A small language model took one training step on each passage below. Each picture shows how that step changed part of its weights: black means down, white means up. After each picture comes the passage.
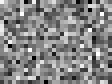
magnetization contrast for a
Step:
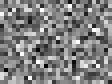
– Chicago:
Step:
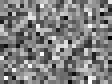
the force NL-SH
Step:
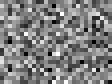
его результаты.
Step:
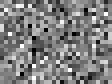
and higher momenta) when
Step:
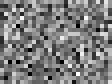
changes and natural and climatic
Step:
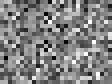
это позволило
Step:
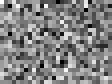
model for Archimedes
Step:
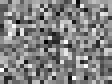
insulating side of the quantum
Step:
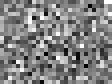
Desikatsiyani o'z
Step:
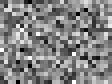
disrupted formatting and required
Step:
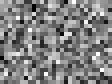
o uso dos Descritores
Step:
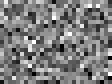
economía circular y la
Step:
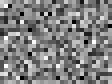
in a fully-convolutional
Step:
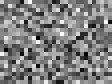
conductivity has predominantly
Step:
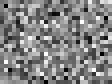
central values of the contours vary
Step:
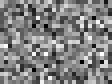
pairs as possible from the large
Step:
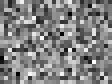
Facultatea de
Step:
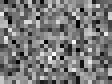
untuk mewujudkan
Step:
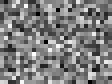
interval (green segment on the
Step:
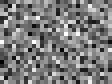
derivative $f^+$. The
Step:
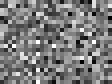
نے "رحمت
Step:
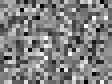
Higgs, not necessarily
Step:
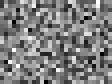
vinos. Sobre la
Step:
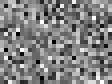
predicted surface stress is $f^+$
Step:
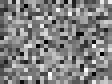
immersion despite existing
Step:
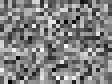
and geodetic surveying.,
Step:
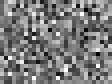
vertical side walls. This angle
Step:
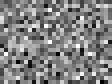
and molecular materials, the most
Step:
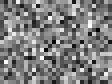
mass function representing importance of local
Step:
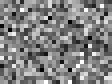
hoy? - ¿De
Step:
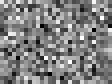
that data heterogeneity is
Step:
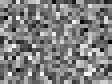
represents a pragmatic definition of
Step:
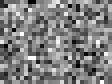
de aire abdominal=
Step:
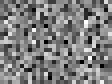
the last two decades there have
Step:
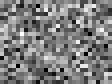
propagation speed, is of order
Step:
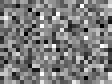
The present simulation work just comes
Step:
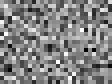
the Monte Carlo model.
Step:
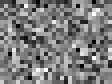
AS A FOCUS
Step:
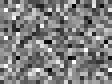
used since driving environments
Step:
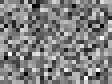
sent from the CPU to
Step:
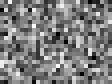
experimental design generation} \noindent As
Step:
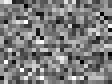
dalam penelitian ini.
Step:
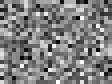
instead on gauge parameters displaying
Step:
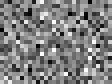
premier scénario se
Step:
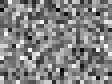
with $q$ edges is
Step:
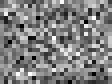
legislador en el contexto del
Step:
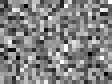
the crossing takes place.
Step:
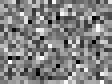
los participantes, ya que saben
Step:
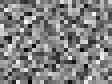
and vegetation)*,
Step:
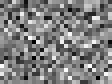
podía consultar en la
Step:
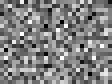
| Pneumothorax
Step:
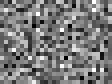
ini memiliki prospek
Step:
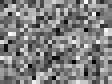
parte de la propuesta de
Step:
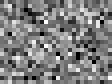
estimulación intelectual y
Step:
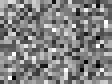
el aluminio se
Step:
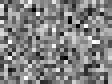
numérica. En cuanto
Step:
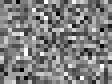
phenomenology is not good enough
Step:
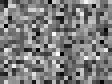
as a proton, it is
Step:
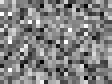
spitzt sich in den
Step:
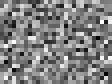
damping is lessened
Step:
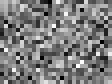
в Туркестане
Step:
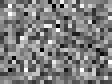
for this classifier, however,
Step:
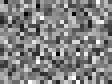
происхождение как
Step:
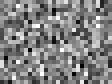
can achieve time constants of
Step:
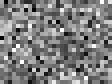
e exploratória, realizada
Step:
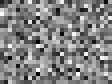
{excitaion}, then
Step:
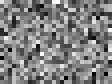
repercutindo no
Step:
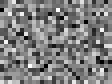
single CCD frame of scattered
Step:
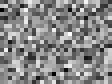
es decir, se debe
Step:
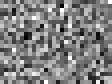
acepções que por vezes
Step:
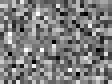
distributions}, respectively. The red and
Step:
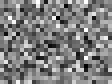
o'rganish kabi
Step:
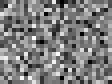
the target fragmentation region while
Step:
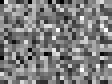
magnitudes for UFOs
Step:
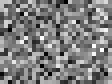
фаолият олиб
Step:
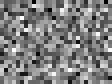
comprehensive accounting for
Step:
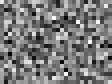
finitely ramified,
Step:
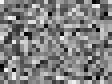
l'alcool peut aussi
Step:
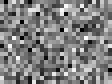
entre um e três salários
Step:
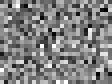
and the runaway current consists
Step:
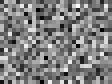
channel prediction, and Long
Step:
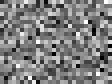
ijobiy ta‘sir
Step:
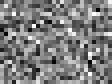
curvatura. La casa
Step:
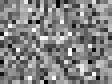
Monte Carlo Markov chain
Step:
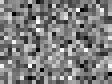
Astrophysical plasmas cover
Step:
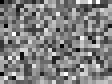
op langere termijn
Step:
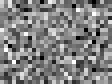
Örneğin, iç
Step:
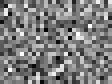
informação para partilhar em
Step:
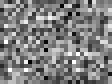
las costas procesales:
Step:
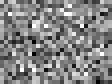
essentially given by the spatial dynamical
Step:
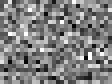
given crop. The most
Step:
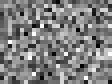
to the role of educational
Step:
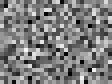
the geometry that is dual to N
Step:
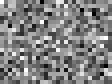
Akzeptanz aller
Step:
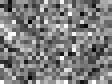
malicious UAVs.
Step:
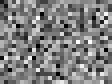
section 3, we give the procedure
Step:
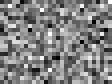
la gestión de la
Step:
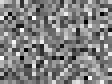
the waveguide is
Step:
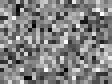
desired open ear transfer function.
